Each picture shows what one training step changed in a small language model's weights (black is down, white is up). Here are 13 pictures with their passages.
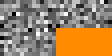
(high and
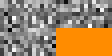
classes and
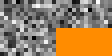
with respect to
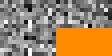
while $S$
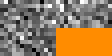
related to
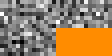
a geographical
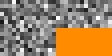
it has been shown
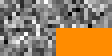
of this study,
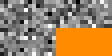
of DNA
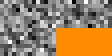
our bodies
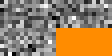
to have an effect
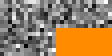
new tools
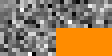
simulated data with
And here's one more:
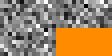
of contribution 3
